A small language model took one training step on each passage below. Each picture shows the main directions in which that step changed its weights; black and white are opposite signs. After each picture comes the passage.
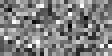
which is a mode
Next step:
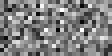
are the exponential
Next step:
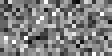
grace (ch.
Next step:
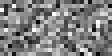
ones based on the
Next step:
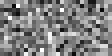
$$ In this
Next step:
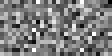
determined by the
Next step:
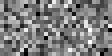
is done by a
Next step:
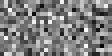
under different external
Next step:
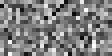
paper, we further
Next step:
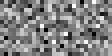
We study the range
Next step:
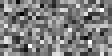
representation of quantum
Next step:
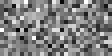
algebra. So the
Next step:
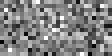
text in its
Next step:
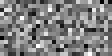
target values,
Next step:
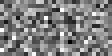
is present, dynamics
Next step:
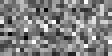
We preformed
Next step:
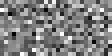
as given by a product
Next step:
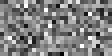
each subsequence
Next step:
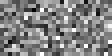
Rev. B*
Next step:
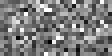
and O&M.
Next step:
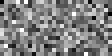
algebras. Free
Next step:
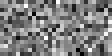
between any pair of
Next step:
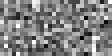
a Lyndon
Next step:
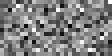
define $J:
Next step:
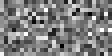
affected than
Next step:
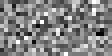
to implement the
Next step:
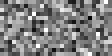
between the two systems is
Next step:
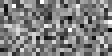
& $\bolds{m
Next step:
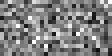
out a word's
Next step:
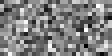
this process. The
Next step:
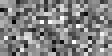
and analyzing them
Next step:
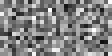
set of smaller
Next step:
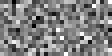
the rod moves
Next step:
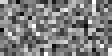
component analysis of
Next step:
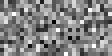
the system transfer
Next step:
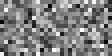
for quadrics
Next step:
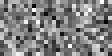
a recent result of
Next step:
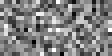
of the potential, by
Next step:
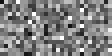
universal cover
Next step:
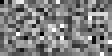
of SDEs
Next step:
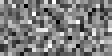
by gender,
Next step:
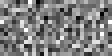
loss step,
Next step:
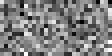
demonstrating how
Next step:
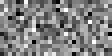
increase ability of
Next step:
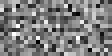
to them, the
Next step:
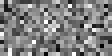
order thinking in
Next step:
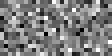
polymer provides
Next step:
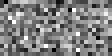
that are described in
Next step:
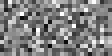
component quality is
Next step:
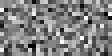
causes of
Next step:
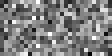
the neural network
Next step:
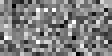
is logical to
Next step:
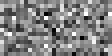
online) The
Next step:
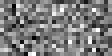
excited state
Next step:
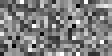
also be possible to
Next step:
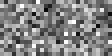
of earlier
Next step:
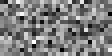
approach considering stability
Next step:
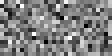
critical particle
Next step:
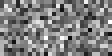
we have constructed our
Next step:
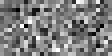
\Aut N$
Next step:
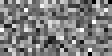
that \[{\rm
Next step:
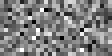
the large-scale
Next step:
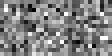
and finally, for
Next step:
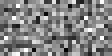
We start by
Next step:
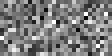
receiver and
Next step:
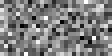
less obvious.
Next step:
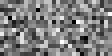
fills the
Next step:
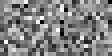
the laser induce
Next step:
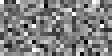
considering the angle
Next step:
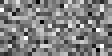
explained in
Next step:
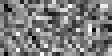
if each dimension is
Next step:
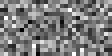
of Computer
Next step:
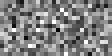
of the study proved
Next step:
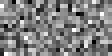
to BBD .
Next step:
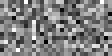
Figure 3. The
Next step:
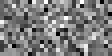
either not
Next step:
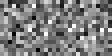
type the character values
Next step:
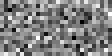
are equivalent to
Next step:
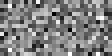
forward as a
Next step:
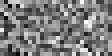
cultural and
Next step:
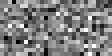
of neutron
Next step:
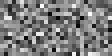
be due to the
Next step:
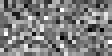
is a trade
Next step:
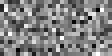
the gamma distribution is
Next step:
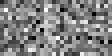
is a weight vector
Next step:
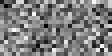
observation placement
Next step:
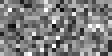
achieve the
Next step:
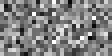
then to the cell
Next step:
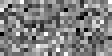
peak current of
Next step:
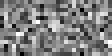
for $\alpha$ =
